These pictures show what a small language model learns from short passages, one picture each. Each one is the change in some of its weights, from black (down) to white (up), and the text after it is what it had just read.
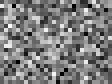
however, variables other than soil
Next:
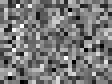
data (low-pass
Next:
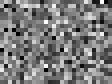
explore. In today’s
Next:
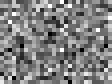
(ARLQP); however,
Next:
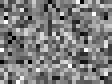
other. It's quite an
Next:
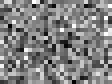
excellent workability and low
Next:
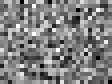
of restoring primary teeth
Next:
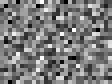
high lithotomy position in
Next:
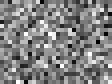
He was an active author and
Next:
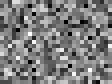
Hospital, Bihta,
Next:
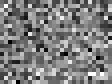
makes some further creation on the
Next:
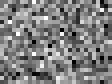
the educational experience (Bovill,
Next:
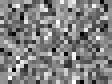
A nutrient medium of 1000 L
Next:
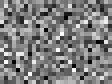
with the demands of present generation where
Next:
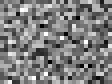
pressure measurement. Lifestyle changes
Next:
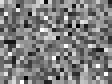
.11 Agreeableness
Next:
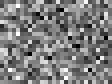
as epistaxis,
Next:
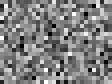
stages. This cycle is
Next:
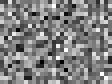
strong 3 Alkanes
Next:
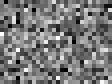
was nursed with her neck
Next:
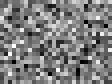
fibre tows Figure 5:
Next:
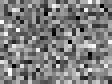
and provide contact information of the work
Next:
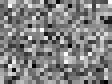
and the development of obesity may
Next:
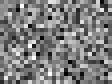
the Research Ethics Board of
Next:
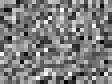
to face innumerable
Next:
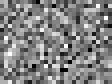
Israel, the US and
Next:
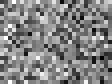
All forms had good model fit based on
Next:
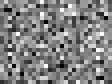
Dopamine agonists and
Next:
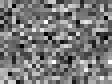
and were more flammable.
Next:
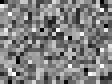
the pathogenesis. The
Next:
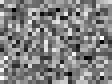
conferencing, shared
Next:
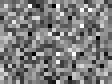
develop a strand of work focused
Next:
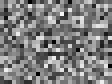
No data was assembled for
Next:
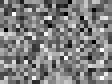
service providers for such services, since
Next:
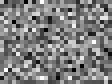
transportation, and exposure to new
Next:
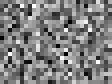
total number of pupae in each
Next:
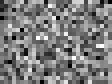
learning. Continuous practice remains
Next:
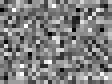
of the motivation variable, namely
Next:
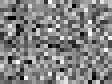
X 7450 mm and guided
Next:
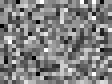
a stream of dry hydrogen
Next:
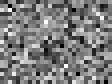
reforms in the banking
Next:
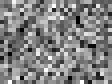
catalyst was also purchased
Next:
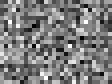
terms of resistance analysis. This confirms
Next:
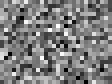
in the horizontal plane
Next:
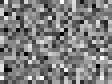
condition on $\mathcal{M}$,
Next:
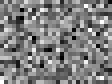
of steps, such as stakeholder
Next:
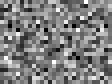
a newborn may not be
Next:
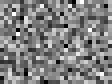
impact on natural resources (Factor
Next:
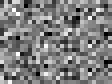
of the sample occurs. The
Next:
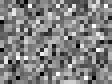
Author: Janette
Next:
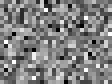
the dataset is generated and registered
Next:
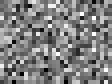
prakaara- Sanga
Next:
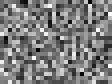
tracer spreading for
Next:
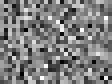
Successful endodontic
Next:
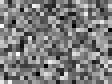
records the second highest. The
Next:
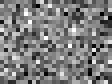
participate in the anticipated changes
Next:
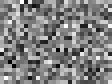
with v and adding edges
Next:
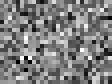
"Contextualization of
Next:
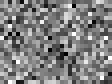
that CC patients more often had
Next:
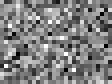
also provides comfortable conditions for
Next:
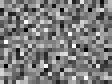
obvious that you can take
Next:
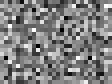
that trace the journey
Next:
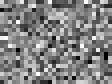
non-verbal communication behaviour as
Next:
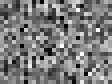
design principles of coded information in
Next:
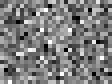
by many competencies, including
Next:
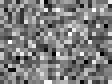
the act of development multidisciplinary
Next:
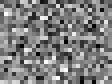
in intervocalic position;
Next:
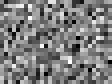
of frothing which indicate the
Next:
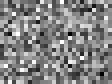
smelting + Enriched and
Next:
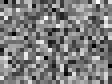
leading to simple SM bosonic
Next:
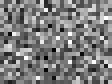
the next opportunity and to thus have a
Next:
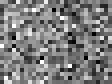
them on media, however, are
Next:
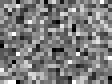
a general lack of understanding, poor
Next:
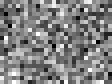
and distal ileal
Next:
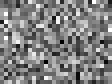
marrow and clonal changes that
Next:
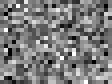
firm performance (ROA) would
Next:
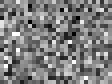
from all key sessions:
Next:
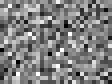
long-term care for adults over
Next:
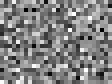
permeability decreases. So,
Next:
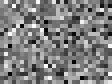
between those below and above the age of
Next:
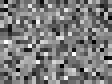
are sitting or lying.
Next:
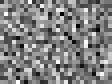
level analysis. The methods are suitable for
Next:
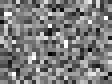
To achieve its aims, the proposal
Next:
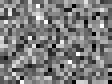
agents, research endeavors
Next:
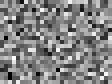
that necessary conditions have been created to
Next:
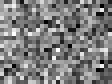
which achieved a 40.49% accuracy
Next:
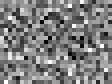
considerably more training rounds than
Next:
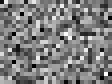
could cultivate. And as
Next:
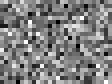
History of modifications /
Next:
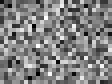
recent studies have shown that a match
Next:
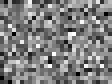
and Copur, H.
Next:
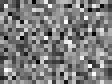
their busy schedules,
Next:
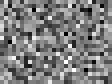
practices on an even larger scale.
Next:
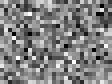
which needs to be revised.
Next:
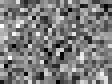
sample of NSR first stage
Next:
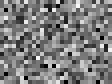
for the poor in the insurance
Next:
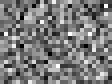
wife who leaves the house without
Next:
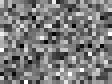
at 15% elongation
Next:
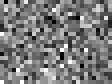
error which is obtained as the difference
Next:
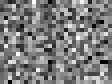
consumer's lifestyle,
